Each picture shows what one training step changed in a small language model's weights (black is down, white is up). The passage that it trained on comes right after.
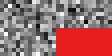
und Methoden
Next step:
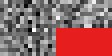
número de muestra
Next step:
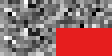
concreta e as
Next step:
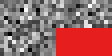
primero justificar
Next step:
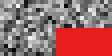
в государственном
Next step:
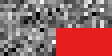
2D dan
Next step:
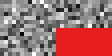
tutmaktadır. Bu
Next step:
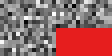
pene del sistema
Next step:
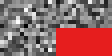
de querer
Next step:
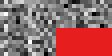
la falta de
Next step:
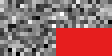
of economics and
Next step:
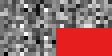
student of the
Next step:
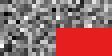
atuantes no
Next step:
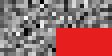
при бурении
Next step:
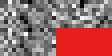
и верхний
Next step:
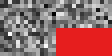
The aging of
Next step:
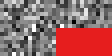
nombre de la persona
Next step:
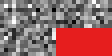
por horas
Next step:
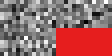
relaciones con
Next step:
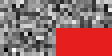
Journal. ISSN
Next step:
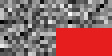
na busca de
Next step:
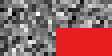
préciser les
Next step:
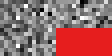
и процентных
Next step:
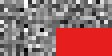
y las del grupo
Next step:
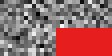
kistalar va
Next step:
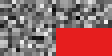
artístico na
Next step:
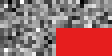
тизими билан
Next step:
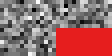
tende a
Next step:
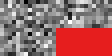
– угол
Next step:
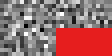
la investigación,
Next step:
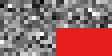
Oy bilan
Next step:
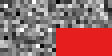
the Spaces
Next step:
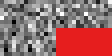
foram representadas com
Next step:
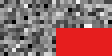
promover o uso
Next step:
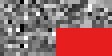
ishlab chiqilgan
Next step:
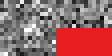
Y porque en la
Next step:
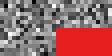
di Langgar
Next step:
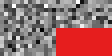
kabi olimlarning
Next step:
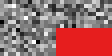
Secretaria de
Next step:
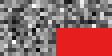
enquanto a
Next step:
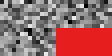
في هذا
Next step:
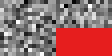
к вопросам
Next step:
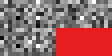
niño. Esta
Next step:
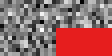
qila olishini
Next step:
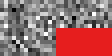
este proceso ha
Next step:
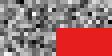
imkoniyati insonning
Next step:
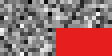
схема метода
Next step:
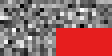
na maior parte,
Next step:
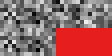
pendidikan dalam
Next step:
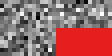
de feições
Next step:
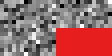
va uning iqtisodiy
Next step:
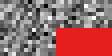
espacialidade da
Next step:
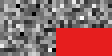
em patamares
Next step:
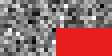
dor*, São
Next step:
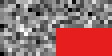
consequências sociais
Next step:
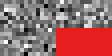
cooperação técnica,
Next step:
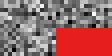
LR test
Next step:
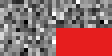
a de maior
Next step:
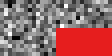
oral yoki
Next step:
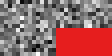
penawaran terhadap
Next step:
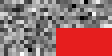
esa boshqa davlat
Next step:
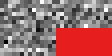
Data bilan bir
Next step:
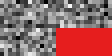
other beliefs
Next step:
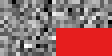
im Bereich der
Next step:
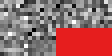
Press. -
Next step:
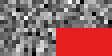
estados. Em
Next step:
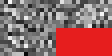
afirmar, em
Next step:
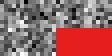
kurashning xalqaro
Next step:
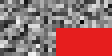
negativos, suas
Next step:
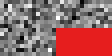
виконання яких
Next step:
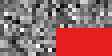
ello la crítica
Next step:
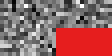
term and the
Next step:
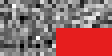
хх аср
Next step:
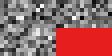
amalga oshgan
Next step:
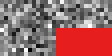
Uzbek language
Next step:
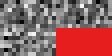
corpus est de
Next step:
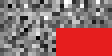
oldiga esse
